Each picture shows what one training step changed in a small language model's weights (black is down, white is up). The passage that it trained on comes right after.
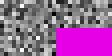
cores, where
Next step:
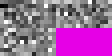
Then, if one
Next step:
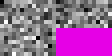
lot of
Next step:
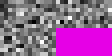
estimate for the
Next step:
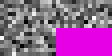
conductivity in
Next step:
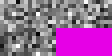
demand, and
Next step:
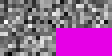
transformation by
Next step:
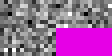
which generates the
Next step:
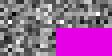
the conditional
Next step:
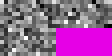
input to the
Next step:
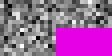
from the results of
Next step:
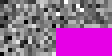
energy in the
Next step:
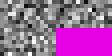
of unit
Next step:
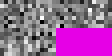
A through H
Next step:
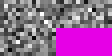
of given structure to
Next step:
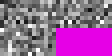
group generated by
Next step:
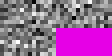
introduced as
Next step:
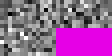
role in
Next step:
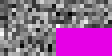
structure because
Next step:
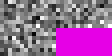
when the open
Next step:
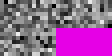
total mass
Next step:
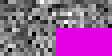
be viewed
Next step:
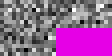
las tres
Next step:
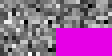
a smooth
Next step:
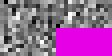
for the calculation
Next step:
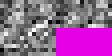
rica en
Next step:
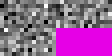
This finishes
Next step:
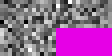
field.} is
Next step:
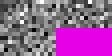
data. In
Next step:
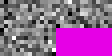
by symmetric
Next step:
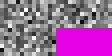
and other parameters are
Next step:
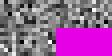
that $\int
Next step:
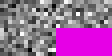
process which is one
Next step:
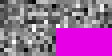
approximation $
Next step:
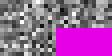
the data was used
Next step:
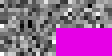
\beta -
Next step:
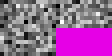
energy difference between
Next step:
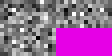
section of this
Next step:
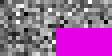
bazate pe
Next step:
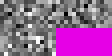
assume that
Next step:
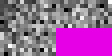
over counting
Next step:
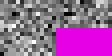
cuando a
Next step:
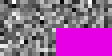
has been to
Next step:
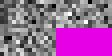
analysis of the
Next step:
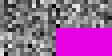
to Central
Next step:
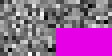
a sample from
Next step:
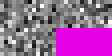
$q$ with
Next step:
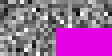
of $\beta$
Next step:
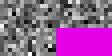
is still
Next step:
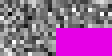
ZFC and
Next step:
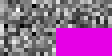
Y$ with
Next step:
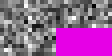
decomposition was
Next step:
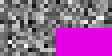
/ \partial
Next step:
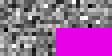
considered for the
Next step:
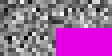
of the paper
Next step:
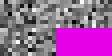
that $\Phi$
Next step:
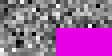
of exact
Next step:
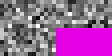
как в
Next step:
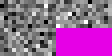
This analysis
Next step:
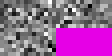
"Em que
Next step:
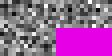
The most
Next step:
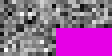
difference between
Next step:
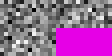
of these functions to
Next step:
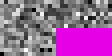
do not see a
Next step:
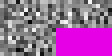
and $$
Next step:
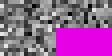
a vital
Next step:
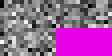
a search is
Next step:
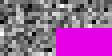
és a
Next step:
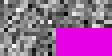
which is formed
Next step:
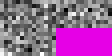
In this case we
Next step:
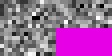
лиц в
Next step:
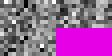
the third
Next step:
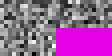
is compact by
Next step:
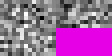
will always
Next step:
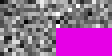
scale in the
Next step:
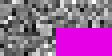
e quem
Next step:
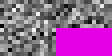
were sent to
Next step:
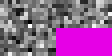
distinction is
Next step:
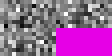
Y'$ are
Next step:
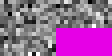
that the solutions
